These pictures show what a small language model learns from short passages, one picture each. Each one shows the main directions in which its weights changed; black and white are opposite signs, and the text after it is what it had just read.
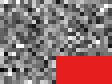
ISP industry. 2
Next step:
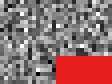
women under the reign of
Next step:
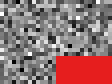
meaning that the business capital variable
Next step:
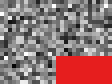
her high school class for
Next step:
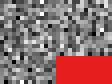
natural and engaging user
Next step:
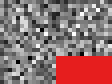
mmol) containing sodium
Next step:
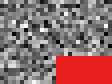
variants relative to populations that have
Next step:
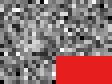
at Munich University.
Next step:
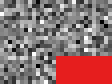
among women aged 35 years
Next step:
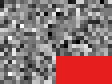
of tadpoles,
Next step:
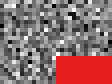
Certain mental health problems can
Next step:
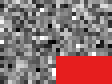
the level of the phenotype
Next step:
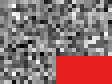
receive political education? 36.
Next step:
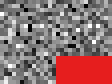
size of 20. Therefore,
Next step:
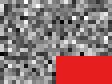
as subjective norms which
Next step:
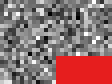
article discusses the importance of
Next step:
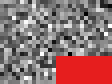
parts of Nigeria, particularly in
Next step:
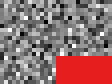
Reality even if there are
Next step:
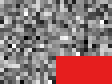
by the researchers was used to
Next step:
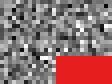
taught in the classroom and
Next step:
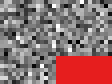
A central tenet of the
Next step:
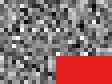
Open Science therefore refers to efforts
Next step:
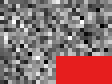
explored to create two different mathematical
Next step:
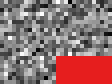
sustainability, (some
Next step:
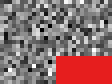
morphological and phylogenetic
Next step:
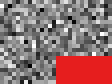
the behaviour of workers in
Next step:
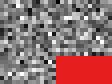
of variation 4.27%)
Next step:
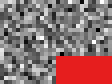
of electoral systems have
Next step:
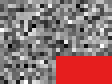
4. Junior
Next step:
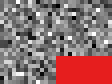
the vast majority of the
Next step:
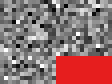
the internship.
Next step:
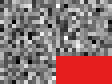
the five-decade
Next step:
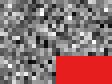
initial goal, the members of
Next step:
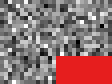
placental insufficiency and
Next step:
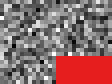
functional analysis at joint level and
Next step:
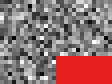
considered when specifying biomes
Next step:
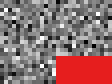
molecular-level research is necessary
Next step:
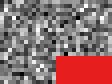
was repeated and at the
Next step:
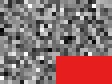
following form: – addition
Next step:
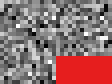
is the source of different types
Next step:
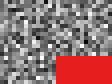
years to the current Disability
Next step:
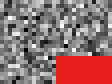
[7], as well as
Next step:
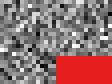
suggest that physical development and
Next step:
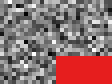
preparation. Without these
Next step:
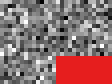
agricultural firms utilize some very
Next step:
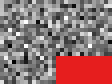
increased rainfall variability,
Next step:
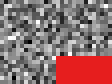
use by enrolled students,
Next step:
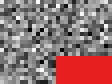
in Table 7. Table
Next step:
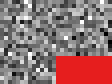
become owners of the
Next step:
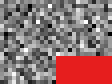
apart from grieves
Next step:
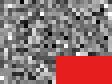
vision of the intended impacts of
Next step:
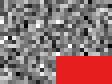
while the RNN is
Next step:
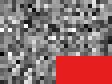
performed in groups, students were
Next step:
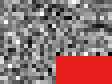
initial attention is given to the
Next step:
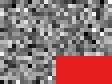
mental health can aid health
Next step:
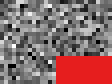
center, v_i is
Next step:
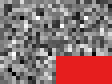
retained placental tissue
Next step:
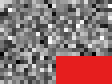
of this behavior constitutes a
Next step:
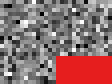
platforms, guide signs,
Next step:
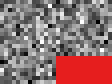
of urban form through the means
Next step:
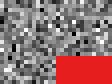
up to the gel point
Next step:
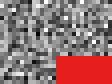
to make the programs and projects
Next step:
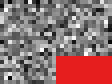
the interlaminar and
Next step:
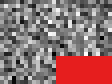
East, Nigeria, and
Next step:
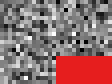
are several data points at high
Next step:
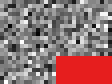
only women's mental health conditions
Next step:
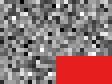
in the HVR2
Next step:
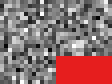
framework and its piloting;
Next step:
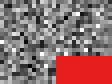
labour. The political support
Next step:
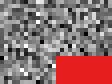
humans such as breathing
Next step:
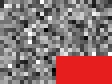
evolution of *S.
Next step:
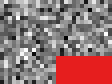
and coordinated work of all
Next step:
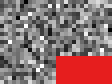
(Fill in the
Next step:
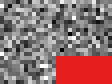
the developed system. The primary
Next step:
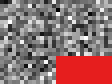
is Khao Ok
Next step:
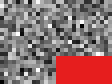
to the antiviral response
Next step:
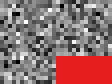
Specifically, the elastic
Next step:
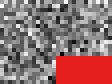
in number of spikelets
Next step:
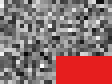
to Create a
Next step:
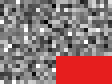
that in many cases,
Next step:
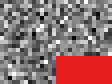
ones. Consequently, in
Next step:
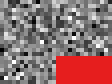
viscoelastic medium.
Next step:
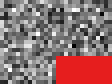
– expensive presentation and
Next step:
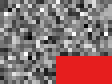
1b presents the differential
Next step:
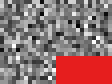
methods; the proposed approach provides
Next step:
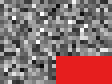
in Figure 1 illustrates the
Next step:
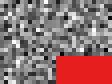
Issues Perception of
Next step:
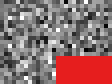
elevated levels of TC
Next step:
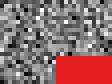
and trends, - Working
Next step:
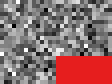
5th was the International Journal
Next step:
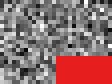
is to adapt the data reduction
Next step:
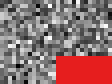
of distilled water contained in
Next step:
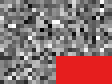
depending on specific production practices
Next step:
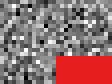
open access friendliness
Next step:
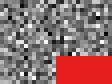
sense of minimum staff idle
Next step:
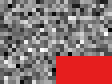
difference in growth stage of
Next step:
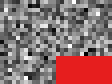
sand that is usually used as
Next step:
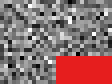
A group of features: –
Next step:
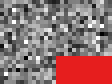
in Scopus data
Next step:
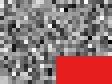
to avoid duplicated effort
